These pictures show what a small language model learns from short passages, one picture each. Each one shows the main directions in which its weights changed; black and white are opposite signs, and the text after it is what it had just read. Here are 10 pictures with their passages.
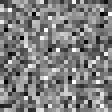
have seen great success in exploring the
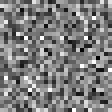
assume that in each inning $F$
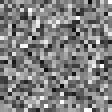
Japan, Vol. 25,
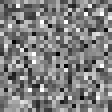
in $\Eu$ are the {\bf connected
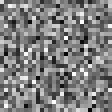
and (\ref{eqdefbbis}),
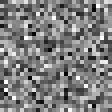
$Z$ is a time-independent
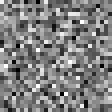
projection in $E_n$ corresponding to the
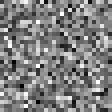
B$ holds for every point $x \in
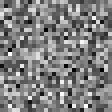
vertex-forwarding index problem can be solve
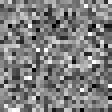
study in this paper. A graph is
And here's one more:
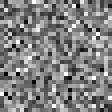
the Banach space $C(\Ocal)$. Since
